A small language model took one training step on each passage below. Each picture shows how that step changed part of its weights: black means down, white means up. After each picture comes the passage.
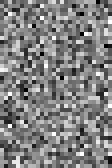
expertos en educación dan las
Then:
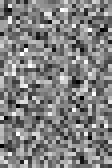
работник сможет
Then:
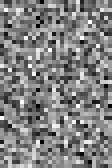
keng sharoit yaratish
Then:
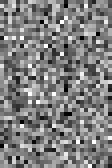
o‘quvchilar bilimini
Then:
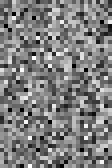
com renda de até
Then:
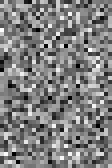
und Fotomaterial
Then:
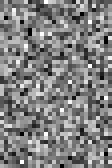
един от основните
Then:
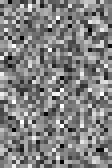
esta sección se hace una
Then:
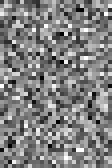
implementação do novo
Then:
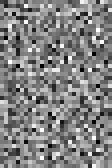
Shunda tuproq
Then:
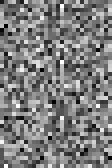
qui peut poser des risques
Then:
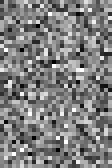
віку, а також
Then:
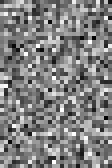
el compromiso político
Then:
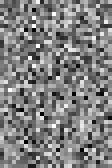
habilidade de ler
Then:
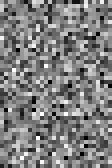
o'qitish tizimi
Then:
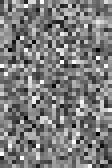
freie Zug und
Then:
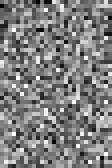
Qualquer licitante
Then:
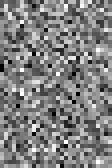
father takes Abay
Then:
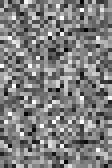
na decisão da mulher
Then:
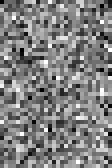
lebih lanjut mengenai
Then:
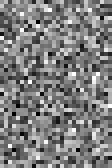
в узбекском
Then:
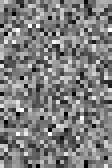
ки масъала чи
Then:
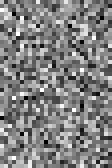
работ. Серия
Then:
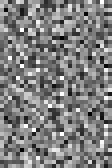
acto de discriminación
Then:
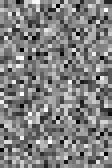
не затрагивается
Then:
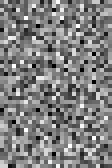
etishlari, ijtimoiy aloqalarni
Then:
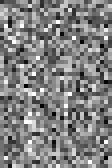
d'enseignement ;
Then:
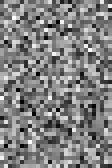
Cor Dalam proses
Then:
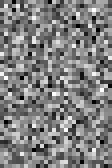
в терминах которых
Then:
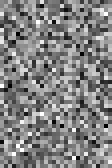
deuxième part,
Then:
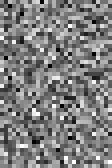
ungüento y está
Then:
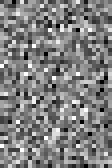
Lekin hozirgi
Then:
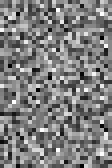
caminham a passos
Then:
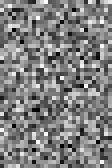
ғолиб бўлгани
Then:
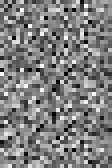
Lamiya F₁
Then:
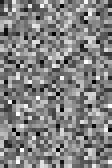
Elaboración propia.
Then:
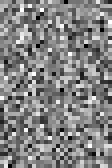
despiadadas, las
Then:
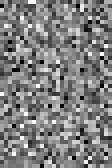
qabul qilingan.
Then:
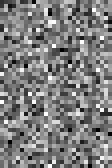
kunnen bieden aan de
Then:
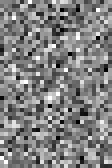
the diagnosis of
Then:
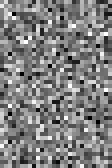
como seria esta participação,
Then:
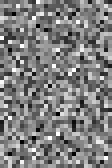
деятельность будут
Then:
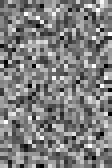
normas: - no se
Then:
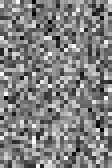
и управление ими.
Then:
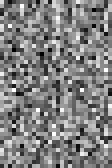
esa soha rivojlanishiga hissa
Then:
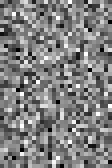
таълим жараёни
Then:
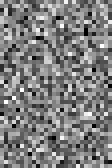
raqibni ko'rgan.
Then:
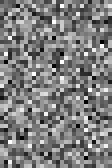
posiblemente, se
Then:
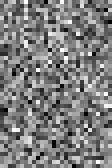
Philology, Termiz
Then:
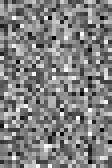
tizimli fikrlashini
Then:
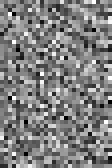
estimulação utilizando
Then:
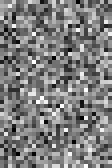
Oliy ta'lim tizimini
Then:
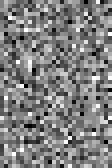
Peserta didik
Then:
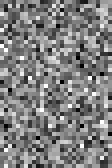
the conditions of urban
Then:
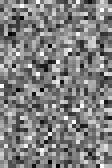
ishonilmoqda, shu
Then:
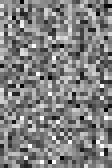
importar dados. A
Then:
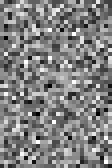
hipoxia: la
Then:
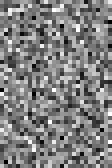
годы войны как
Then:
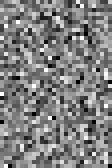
so‘z bo‘lib,
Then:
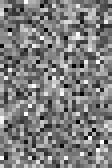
tayyorlash masalasiga
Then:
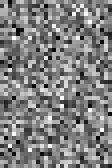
условиях рисков
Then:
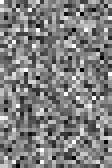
zamin yaratgani
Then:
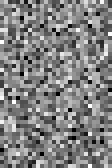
A. (2021). Information
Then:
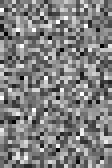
несмотря на
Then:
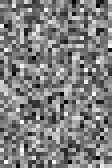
bir obrazlarning detallari uning
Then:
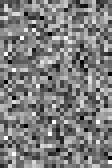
e cols., uma vez que
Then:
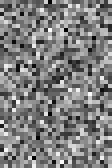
ومنه الى
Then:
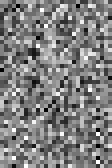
dengan berlandaskan pada
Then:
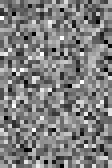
in jährlichen
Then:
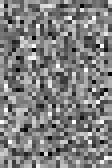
de los nidos, se puede
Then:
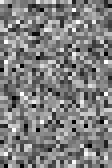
de estudios, dónde
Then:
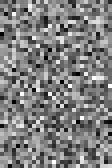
su Gauss e la
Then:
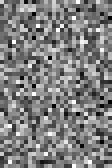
року. Дана
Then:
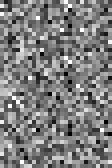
sonu itibariyle
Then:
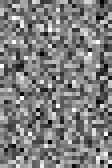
va zo‘ravonlik
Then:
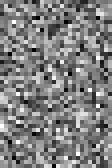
da família no
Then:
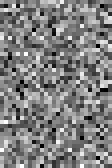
que os direitos estão
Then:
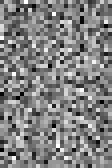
oddiy tadqiqotlar olib
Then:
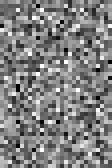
guruhining uslubiy
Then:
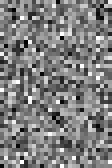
dan belum juga mati.
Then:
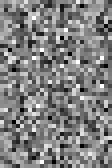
va er usti suv
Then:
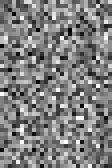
holatlarning ham baribir
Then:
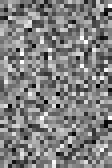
pré-moldado ou
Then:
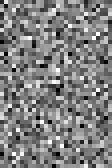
ma'noda Markaziy
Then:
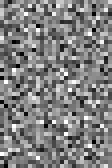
verificar, por
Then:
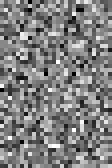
современном мире //
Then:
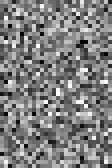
Sh. Yusupova,
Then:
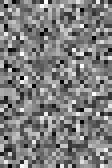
1 mg/L und
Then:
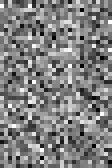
si es papá o
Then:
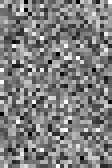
badiiy nutq va
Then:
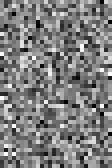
menyusi bor. U
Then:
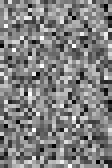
waarin fouten worden
